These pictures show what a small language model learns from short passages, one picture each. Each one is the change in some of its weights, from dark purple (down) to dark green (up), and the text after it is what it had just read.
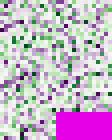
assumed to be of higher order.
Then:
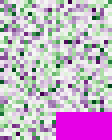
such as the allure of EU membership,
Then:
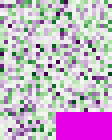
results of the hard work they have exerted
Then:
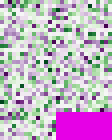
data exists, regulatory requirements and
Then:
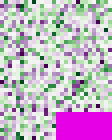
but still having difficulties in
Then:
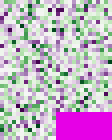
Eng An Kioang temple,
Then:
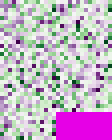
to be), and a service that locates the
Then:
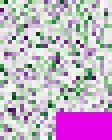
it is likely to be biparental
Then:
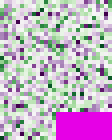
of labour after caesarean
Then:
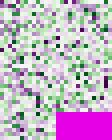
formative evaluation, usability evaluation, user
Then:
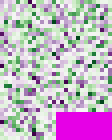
Nigeria was high. It was also
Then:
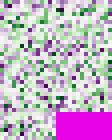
minute in size, protozoans
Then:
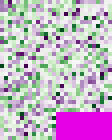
a new model of environmental citizenship
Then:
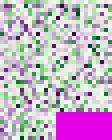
violence, drug and alcohol
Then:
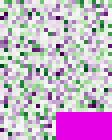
Bandung, Indonesia
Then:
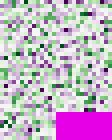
operation; otherwise, it is
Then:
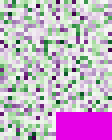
enough developed irrigation networks in
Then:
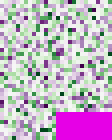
shown from top to bottom. In each
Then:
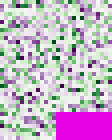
student who works independently has a
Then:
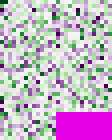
Analyzing epidermal
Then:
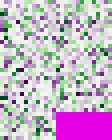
buyers and tenants to make better financial
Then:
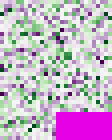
object perpendicular to the view
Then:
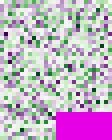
health and welfare. In the same study,
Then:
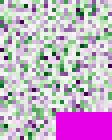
delivered that twenty-six
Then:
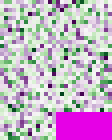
weighted data is then collected centrally
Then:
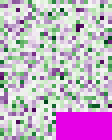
of 105 different activities are defined in the
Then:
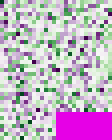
the lichen sampled from the
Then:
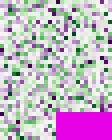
the sample in water at different temperatures was
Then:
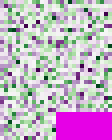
capitalism, socialism, communism,
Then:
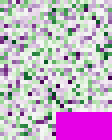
outline the specific messages for the different
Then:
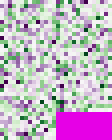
carries with it numerous caveats
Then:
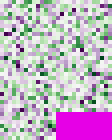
%) and moisture (2..9
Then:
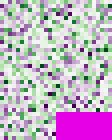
role of elders as bridges to
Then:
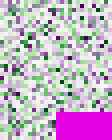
the acceptability of enriched aramang
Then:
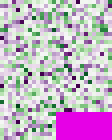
of the above hydroxyl group and that at
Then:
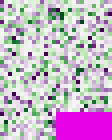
yellow amorphous solid
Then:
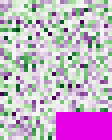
very high urine concentrations of
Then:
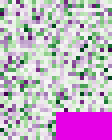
work in articulated assembling due to
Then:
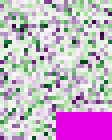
a famous proverb. See
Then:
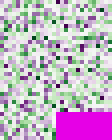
children, who were affected by traumatic
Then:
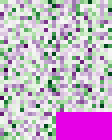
and **c**) and 1 October
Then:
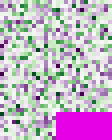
sector, as a service sector,
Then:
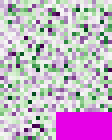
the sample; and w is the fraction of
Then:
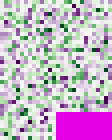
Python showed that technical analysis could
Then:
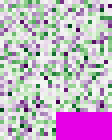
protection along with high performance. Potential
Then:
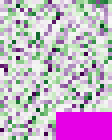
Discussion Among total of
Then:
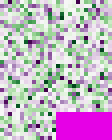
plastics contamination Deliverable
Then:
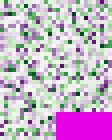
As the caregiver in illness,
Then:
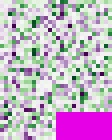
while they count as Western Europe. The
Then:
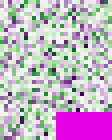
layers from simulated and natural
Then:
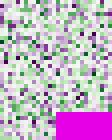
HPGe detector. Figure 5:
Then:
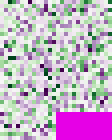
in Turkistan [9].
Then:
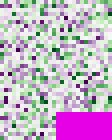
must think about all of these factors while planning
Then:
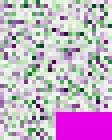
regulatory frameworks to manage the influence
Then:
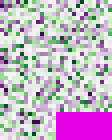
we will be using to explore the problem are two
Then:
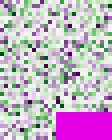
this variety of feedback, a number
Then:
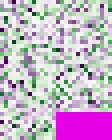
pertinent testing as well as
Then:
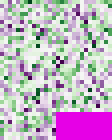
systems. The continuous supply of
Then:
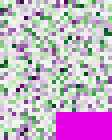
kind of interest the children had in online
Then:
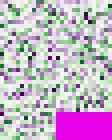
1 and 2 on altORFs indicate
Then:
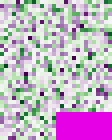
and SEL has joined the
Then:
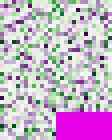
of a company's management with the income obtained
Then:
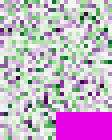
in reflection. This stage makes it
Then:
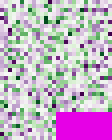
list of profiles, visit the
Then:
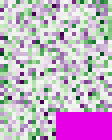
Price and Taube⁵.
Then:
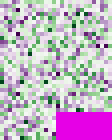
of mortality. ASV, the only
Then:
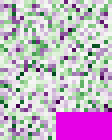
that, subject to certain conditions, the further
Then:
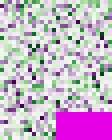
and further involvement of citizens.
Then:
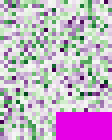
workforce, providing a concrete
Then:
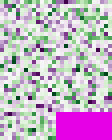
units. Post implementation documentation
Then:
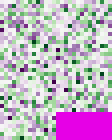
patient protection. At the same time,
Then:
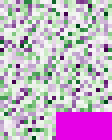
in the range from 3.0 to 6.0
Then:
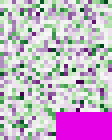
from the European innovation scoreboard
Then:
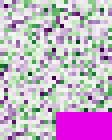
as Eq.(10) with a new energy
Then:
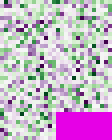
can also watch all changes in scene and
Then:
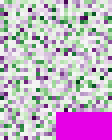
taxation implemented for coal and
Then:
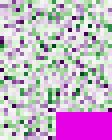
of disturbance of the liver function
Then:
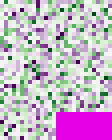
The ΔG° , ΔH° and
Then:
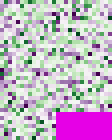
is created. Temperature sensors –
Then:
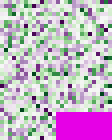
our success in the synthesis of
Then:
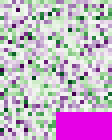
of stress, 12% have low stress level
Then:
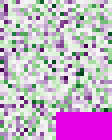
followed by Sulphonylureas
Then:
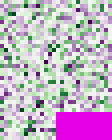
interest being the highest. Variables associated
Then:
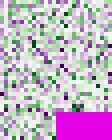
compactness or slenderness of
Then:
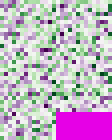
to examine the pattern and treatment of
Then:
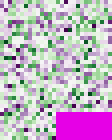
cloth and one layer of glass
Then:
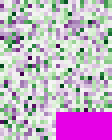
on.^[1] Though it is
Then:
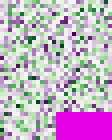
local geology and surface morphology.
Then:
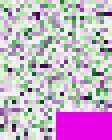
types of railroad cars to
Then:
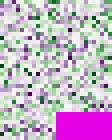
of Asia. It explores the methodology
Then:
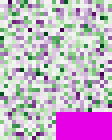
consistent with research by ^[13],
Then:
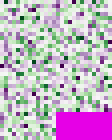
FP and the FxP systems, based on
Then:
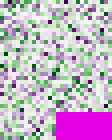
data will be generated in WP4 through
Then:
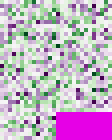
with local markets show a great potential to
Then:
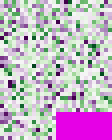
examination, multiple, well defined,
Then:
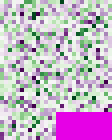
there have been proposals of a new global
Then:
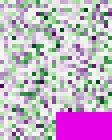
level, offering new possibilities for
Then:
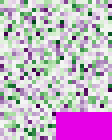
This milestone aims to deal with
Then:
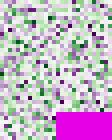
RGB product (top-right
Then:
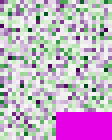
The faculty are processed technically and
